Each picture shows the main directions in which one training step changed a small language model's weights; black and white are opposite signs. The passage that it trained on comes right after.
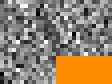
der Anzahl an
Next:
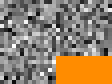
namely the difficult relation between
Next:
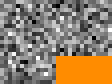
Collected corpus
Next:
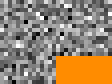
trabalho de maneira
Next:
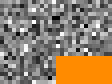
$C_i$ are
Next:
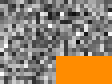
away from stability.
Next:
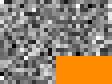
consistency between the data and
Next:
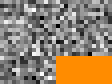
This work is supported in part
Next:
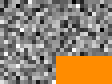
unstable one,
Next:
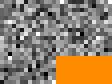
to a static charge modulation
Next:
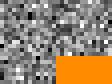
between central values (left)
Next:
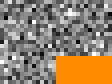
a function of the components at
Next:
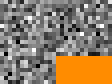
natural language sequence of the log
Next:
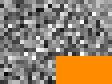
Dünya Boks
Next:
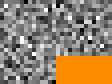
tez anglash,
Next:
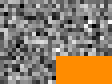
CME production of an AR
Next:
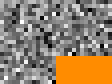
a adaptar e validar
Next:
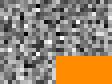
triangles), and
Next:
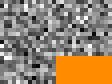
políticas basadas en el
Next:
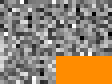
repeated the hybrid training
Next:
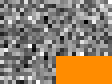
pre-trained on
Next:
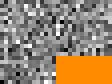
the showers of these
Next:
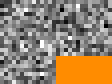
Forestry and
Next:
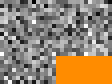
texnik, fan va
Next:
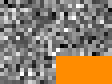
kinetic temperature. At cosmic
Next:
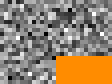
a photon population of the order
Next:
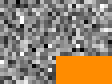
o EP tabela
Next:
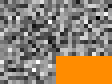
(thick green
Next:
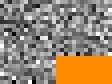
of the codewords is not
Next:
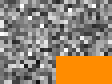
we show the integrated intensity of
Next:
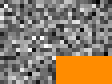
distribution of STRS
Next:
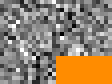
science, Professor)
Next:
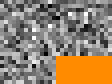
with a THz difference
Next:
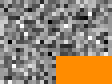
ως προς
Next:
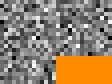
and in-house
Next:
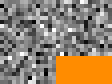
and thus on the energy spectra
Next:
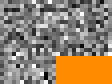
its non-equilibrium
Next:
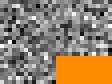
must be included in our initial
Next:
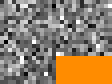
Katz centrality,
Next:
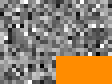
paydo bo'lgan
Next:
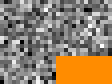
photons involved in a
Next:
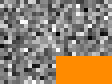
ball, maks.
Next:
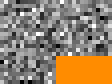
totul angelic
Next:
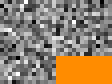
on the time interval, so
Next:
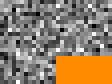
average Bures distance to the
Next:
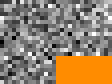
to compete with
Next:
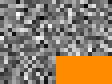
las encuestas
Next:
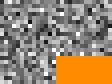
gravitino mass scale is the
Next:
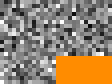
indice the region obtained if
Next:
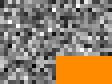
second-excited state is
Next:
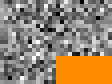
gormon uch xil
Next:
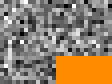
etilgan. Kalit
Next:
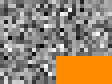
Bases da Educação
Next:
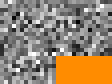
методик стало
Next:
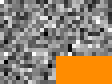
função de nunca
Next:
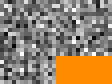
being, the existence of the
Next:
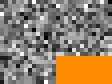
of Wisconsin,
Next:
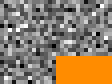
the number of pixels
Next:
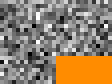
Makalah disajikan
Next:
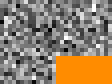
Gibran terkait
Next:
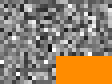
in such a basis, so
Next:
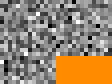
term and dark energy.}
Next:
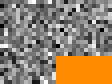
the conductance obtained in
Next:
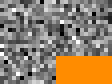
the parton cascade
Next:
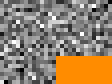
to determine the absolute value
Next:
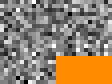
solist, sonel,
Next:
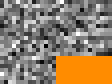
– е годы XX
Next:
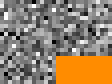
forma, retomando o
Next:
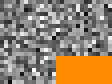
for this experiment. This
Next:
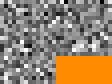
sendo tratado como um
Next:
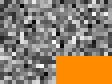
transexuais e
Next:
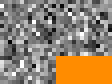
expressed by the gauge-dependent
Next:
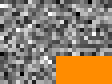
some West African
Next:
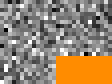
the velocity gradient magnitude of
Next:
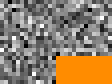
some %nonlinear effects on
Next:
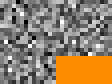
примера добре
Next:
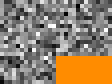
an exceptional point and
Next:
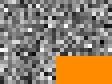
and right leads to be
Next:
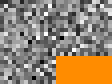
híbridos como o
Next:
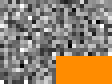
the pair members.
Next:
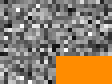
the factorial effect estimators
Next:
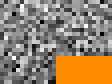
charged under a technicolor
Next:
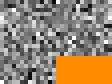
at different activity in
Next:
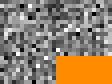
composed of two linear layers
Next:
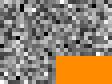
to the crystal dimensions,
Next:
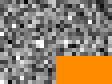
werden? 5.
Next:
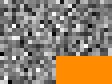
reliability of such global
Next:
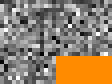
va mahalliy
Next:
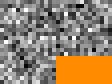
signal. For modulation
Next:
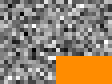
a oralidade e
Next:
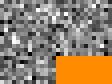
of LSF coefficients to the
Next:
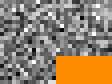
to a cold and
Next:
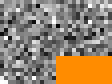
of June 3,
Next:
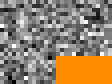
passos da ABP
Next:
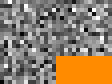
the present study. The
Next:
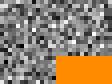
weights" compared to $\Im
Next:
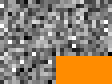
41 Тульская
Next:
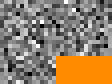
the Lagrangians for the
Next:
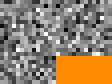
stem from the presence of
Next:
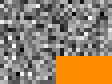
and of the details of
